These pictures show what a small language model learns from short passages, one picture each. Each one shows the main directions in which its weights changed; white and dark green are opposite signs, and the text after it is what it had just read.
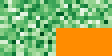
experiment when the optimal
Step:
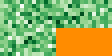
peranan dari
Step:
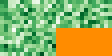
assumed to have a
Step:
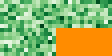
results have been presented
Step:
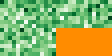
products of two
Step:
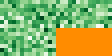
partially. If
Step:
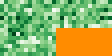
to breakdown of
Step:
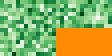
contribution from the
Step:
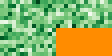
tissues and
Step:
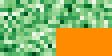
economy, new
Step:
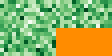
complex both in terms
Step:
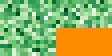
sobre o ensino
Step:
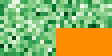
ASR in
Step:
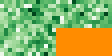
more challenging because
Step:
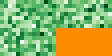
by the Dirac's
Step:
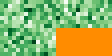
with a fading
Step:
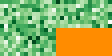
few meV;
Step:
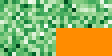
the R ratio of
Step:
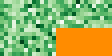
de culturas
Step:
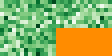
The algorithm here introduced
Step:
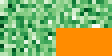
red, and to
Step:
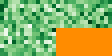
physical demand,
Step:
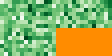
$M \geq
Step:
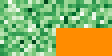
on the AB
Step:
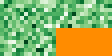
individual: Cyg
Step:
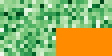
approximations of activation
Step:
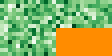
and hybrid electric
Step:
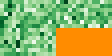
profile and CSR
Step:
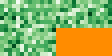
олиш ва
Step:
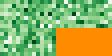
raw metric scores
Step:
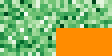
numerical investigations of
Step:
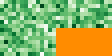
type phase transition.
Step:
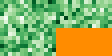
point is that the
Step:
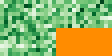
that an arbitrary
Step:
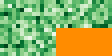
part of the species
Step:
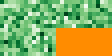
reflect structural properties
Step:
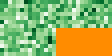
LLs as
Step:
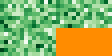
passado e
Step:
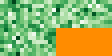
in technical information about
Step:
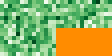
and also of
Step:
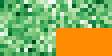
higher accuracy with
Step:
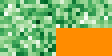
by regularly
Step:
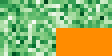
combinado con el
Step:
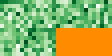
[12], extended
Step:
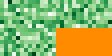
the confidential
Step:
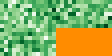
with minimum weight.
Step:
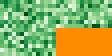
au nord ;
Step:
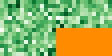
electromagnetic field
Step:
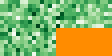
Table 1.
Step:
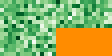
a resilient
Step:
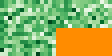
Since the experimental group
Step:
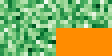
of the media in
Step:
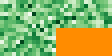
bin yıl
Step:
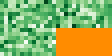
and its proper length
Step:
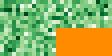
BTS :
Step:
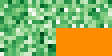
= 0), because
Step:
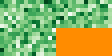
value of the target
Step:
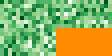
We previously successfully
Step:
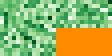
a proper normalization
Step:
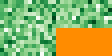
version of recurrent
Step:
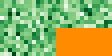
and pave the
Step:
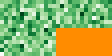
produce a larger number
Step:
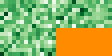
planning treatment.
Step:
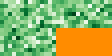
induces an
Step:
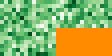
аниқ ва
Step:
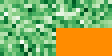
obtained by use of
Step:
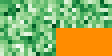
the formulation equivalent to
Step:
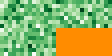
conserved, similar
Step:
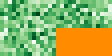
with simulation results,
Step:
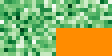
current of 20
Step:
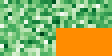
selected basis for
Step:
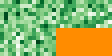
in brain
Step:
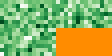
central points.
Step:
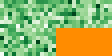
incident light
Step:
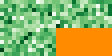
was $\delta =
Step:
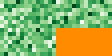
и таким
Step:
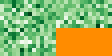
is te veel
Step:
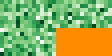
individual particles correspond to
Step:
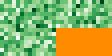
particle physics. To
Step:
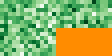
in positive cases,
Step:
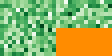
| Eta
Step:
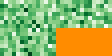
acerca del
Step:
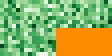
the severity of
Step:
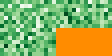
- Doimiy
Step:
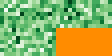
In an underwater
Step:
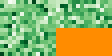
Minister of
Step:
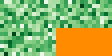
weight Shoot
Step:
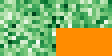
open and closed
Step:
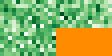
amount of iron
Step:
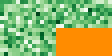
summarized in
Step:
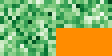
odredio je
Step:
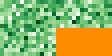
composites were divided
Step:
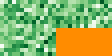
H}$ reads
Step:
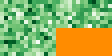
established subjective method
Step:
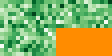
be larger than
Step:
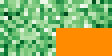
characteristics of the environment
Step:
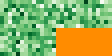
(to be
